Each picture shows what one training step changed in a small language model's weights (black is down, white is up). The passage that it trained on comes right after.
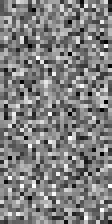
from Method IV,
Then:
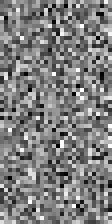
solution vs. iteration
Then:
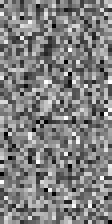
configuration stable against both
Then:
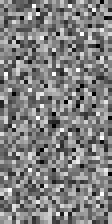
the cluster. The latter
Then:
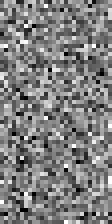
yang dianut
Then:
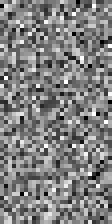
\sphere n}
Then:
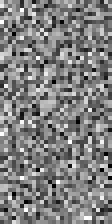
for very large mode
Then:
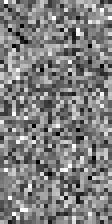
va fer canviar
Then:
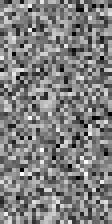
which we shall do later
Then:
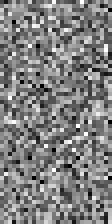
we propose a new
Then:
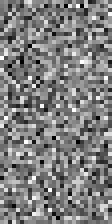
arguments to them they look
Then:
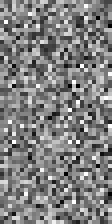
dieses Projekt mit
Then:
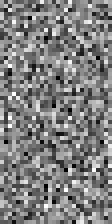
a direct preparation
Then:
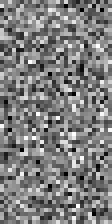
jarayonini tabiiy
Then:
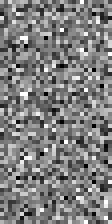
$k$ for all
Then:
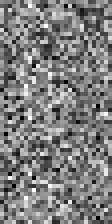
у їхніх
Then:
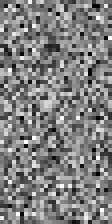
Z_j \otimes
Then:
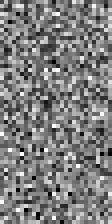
atrof muhit
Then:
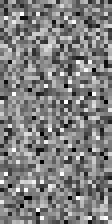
most of the studies on
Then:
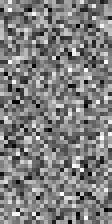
meliputi :
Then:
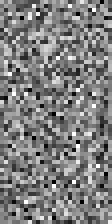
the regularity and dimensionality
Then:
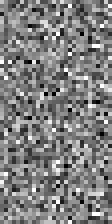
well. As a
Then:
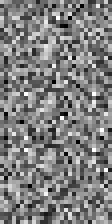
periodicity one assumes
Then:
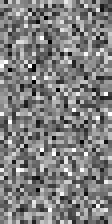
}\textbf {\bibinfo
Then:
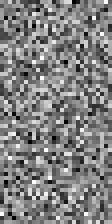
Paris: ICC
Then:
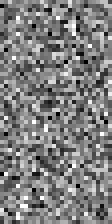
gerenciamento das
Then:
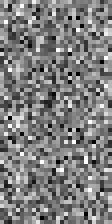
magnon" solution,
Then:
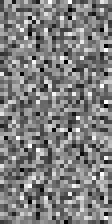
completion of the
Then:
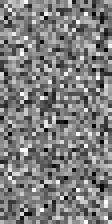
$k$ is
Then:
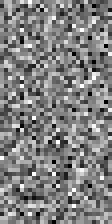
by using standard elliptic regularity
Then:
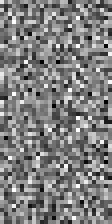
some of the derived modes
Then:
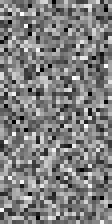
biology and chemistry
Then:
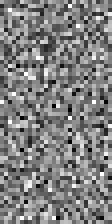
form appropriate for the
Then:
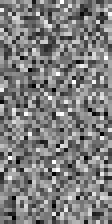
para outros,
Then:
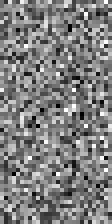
be interesting to find theoretical
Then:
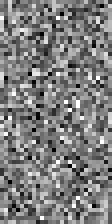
infinite series we have a
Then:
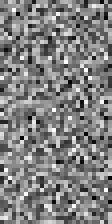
de belangen van
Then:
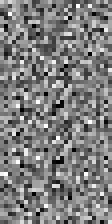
of convergence such as
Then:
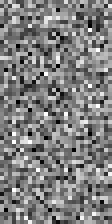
на Facebook
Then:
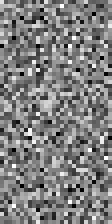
the key point being that
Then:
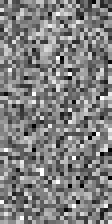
*Rev Bras
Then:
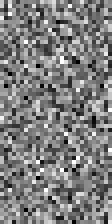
a simple geometrical
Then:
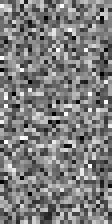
and $N^{\rm
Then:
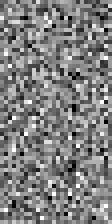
to study the performance of
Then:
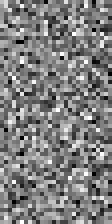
\Leftrightarrow &
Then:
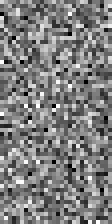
linear and non-linear
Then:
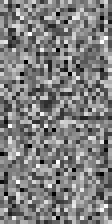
may push one of
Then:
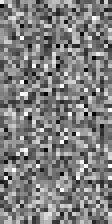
where $d$ is
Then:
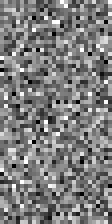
and it can be assumed
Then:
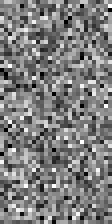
noise is not used in
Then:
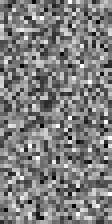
roots of unity
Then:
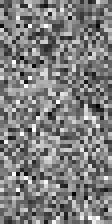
не только в
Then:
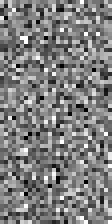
$d$ for a
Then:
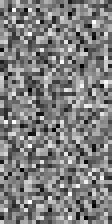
zeroth homology of the
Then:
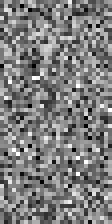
construction of these examples);
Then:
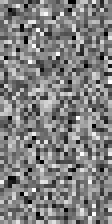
mixtures of
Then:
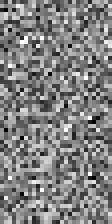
\forall ji
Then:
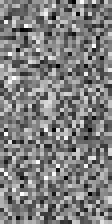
captures both
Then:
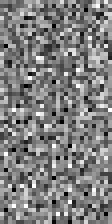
techniques for accurate measurement
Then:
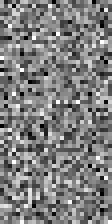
and L. M.
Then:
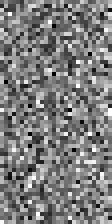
sections of the probability density
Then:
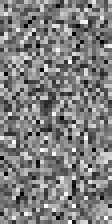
is \hregular/
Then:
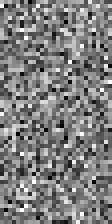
room temperature, which
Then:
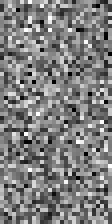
method by several numerical
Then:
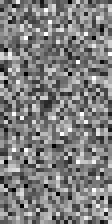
of degree $2$
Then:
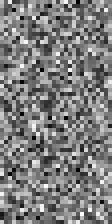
va dinamik
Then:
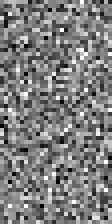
$b$ coordinates.
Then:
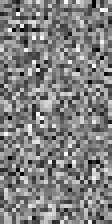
the mass confined between
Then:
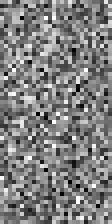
need to use what is
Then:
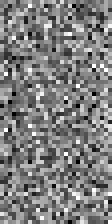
choice of the region limited
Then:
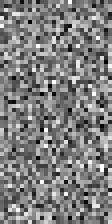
linearly-independent initial
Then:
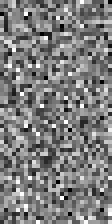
term $-\lambda
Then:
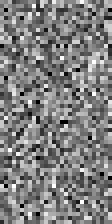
if the gluino
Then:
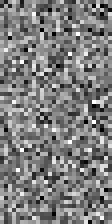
with (left panel)
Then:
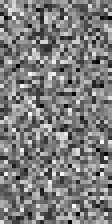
in part by the
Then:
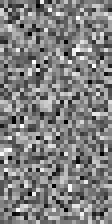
the Advanced Technology
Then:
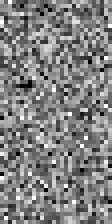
finite energy could introduce an
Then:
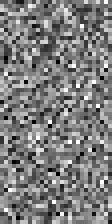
significant impacts:
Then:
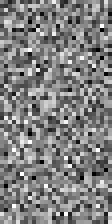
the above expression completes
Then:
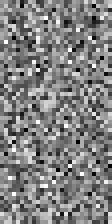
the intermediate noise regime.
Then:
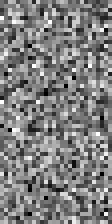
to realize a
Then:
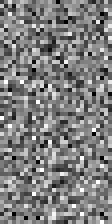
du graphique du
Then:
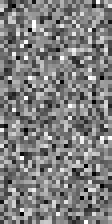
reference, we also
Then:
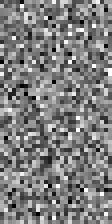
consistency of the proposed method
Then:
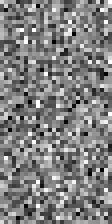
adopting an
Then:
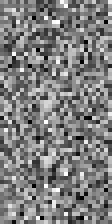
However, it can be
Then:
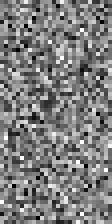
para pais, ou
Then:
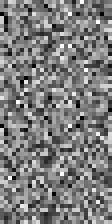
set $T =
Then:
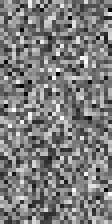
by significant difficulties
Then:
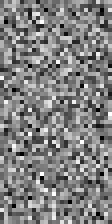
The semiring
